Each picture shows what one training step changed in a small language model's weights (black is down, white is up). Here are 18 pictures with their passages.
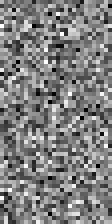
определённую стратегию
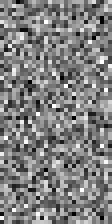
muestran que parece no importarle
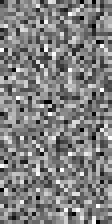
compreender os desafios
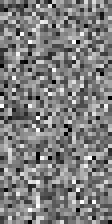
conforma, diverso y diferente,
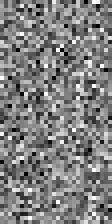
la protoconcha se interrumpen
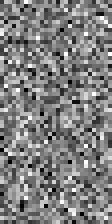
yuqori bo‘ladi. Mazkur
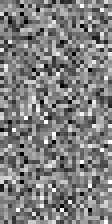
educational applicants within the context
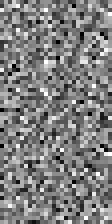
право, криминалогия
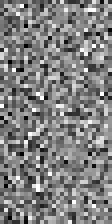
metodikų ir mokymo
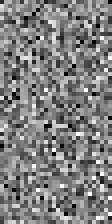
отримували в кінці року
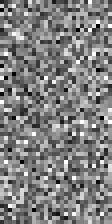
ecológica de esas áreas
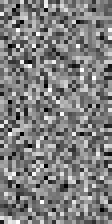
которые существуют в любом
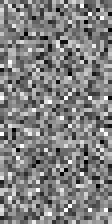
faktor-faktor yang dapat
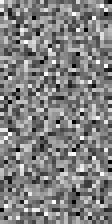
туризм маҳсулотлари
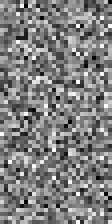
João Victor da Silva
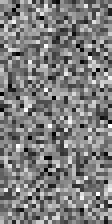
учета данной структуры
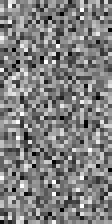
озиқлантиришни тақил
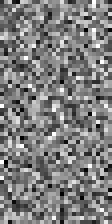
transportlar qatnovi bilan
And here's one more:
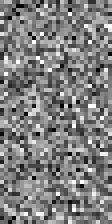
навчального процесу» – позитивний
